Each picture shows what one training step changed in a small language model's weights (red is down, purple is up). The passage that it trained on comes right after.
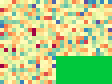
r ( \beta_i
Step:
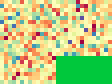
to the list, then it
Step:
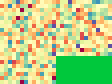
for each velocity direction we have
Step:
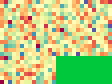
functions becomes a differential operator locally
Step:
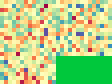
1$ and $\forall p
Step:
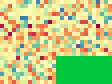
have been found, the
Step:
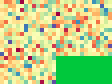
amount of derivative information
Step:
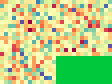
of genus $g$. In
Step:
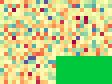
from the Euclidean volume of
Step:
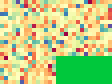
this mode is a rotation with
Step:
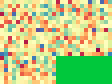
arc length $u$ defined
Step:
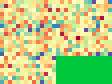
\in \Omega \times
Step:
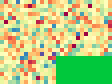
not good enough, as we
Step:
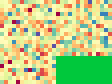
assumption and justifies following
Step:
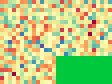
in the linear case. In
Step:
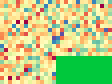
value of $k$. Consider
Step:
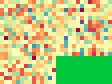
are the unboundedness and
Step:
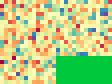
Let $v\ge
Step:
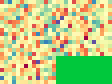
expressions (\ref{bracket})
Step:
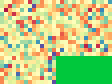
the same size with complex
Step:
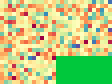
the constraints. It can be
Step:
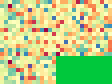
be estimated in terms of
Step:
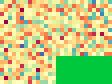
the simulation, the flow
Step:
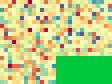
$b=0$ appearing
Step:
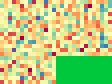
measured geodesic lamination
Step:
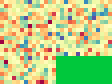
It has just been shown,
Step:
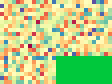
all $0 < \eta
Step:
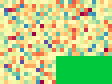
computed without fixing gradient.}
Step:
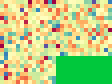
\right)\in X
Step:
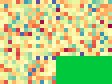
optimized parameter. Therefore,
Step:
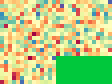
dessin of $g$
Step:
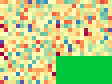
quite easy to test if a
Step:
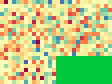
seek a distributed force \(
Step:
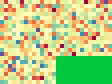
\in V$ to the
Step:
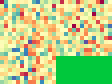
$K$ takes values in
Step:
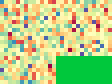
be a vertex of degree 3
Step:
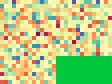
for the important question of the
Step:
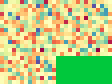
spectral indicator method based on
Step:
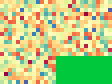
twisted crossed product
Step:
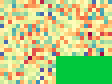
the previous Lemma together with Lemma
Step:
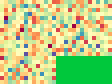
in terms of homologically
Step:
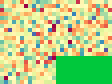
to cpo. Then at
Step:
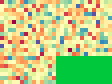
Lift} Having
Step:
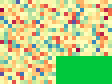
get \begin{equation}
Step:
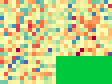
and of radius $1$
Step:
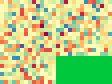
is sufficient, then for each
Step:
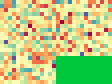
with each other and undergo
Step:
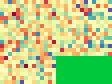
\\ \begin{center}
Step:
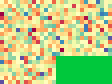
every finitely generated ideal is finitely
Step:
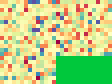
\nabla \Delta u .
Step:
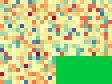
the probability that an individual
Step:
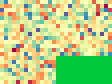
diphtheria and
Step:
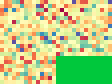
lifts, indicating briefly
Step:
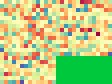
the convergence of the above quadratic
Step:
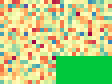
$A\subset B$.
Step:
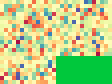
cannot be an isomorphism of free
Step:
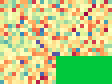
in the corresponding topology, with
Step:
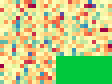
this reason, we will call
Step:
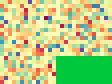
one then adds a constant
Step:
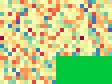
function \begin{equation*}
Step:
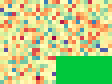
over $\q$. In our
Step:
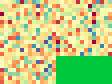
considered recovery algorithms.
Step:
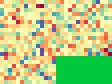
of unity. In \S
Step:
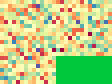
survey recent progress in
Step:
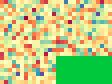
functions.'' Objective
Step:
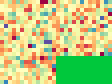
Sobolev cylinder functions] Denote
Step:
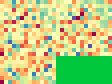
\] as test functions in the
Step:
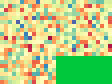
the switches and coarser
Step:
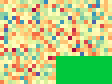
of length 3 [3]}
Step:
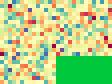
be carried out for a
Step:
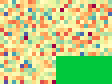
being the maximum possible distance between
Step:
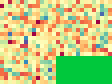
stochastic Hamilton-Jacobi must not
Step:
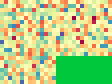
space of $Y$ and
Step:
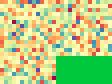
in $B$) completely determine
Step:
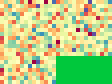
theory of definition was an explicit
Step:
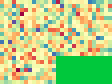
$R$ generated by
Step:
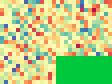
LS(K)}$ models
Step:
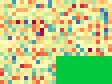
called a robustness radius for
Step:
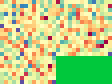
$I$ is an initial
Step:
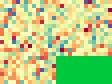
ordering $\leq$ with respect
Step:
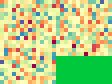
of $A^*$ and
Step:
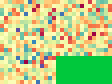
with the corresponding 95\%
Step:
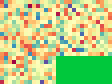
the $(INV)$ condition
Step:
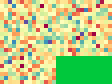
There are some ``dual''
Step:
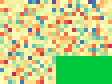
\gamma_{n}$, then
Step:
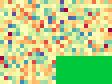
then $M$ must be
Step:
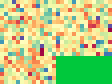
viewed as the divisor of zeros
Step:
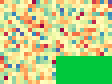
converges to $H$ almost
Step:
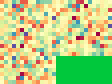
by SIH we have
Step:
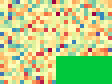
sizes is found to be
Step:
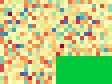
concatenation, let
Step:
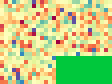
submit special transactions
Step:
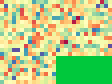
$K$ (with exponent
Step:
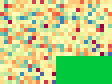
an equational class;
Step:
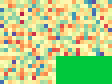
\R^d$ its
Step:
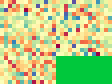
can be eliminated from the
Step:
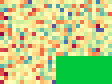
has for an algebraic integer
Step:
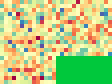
derive the joint CDF of
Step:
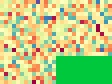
have the following identifications
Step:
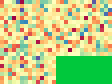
Banach isomorphism. Again,
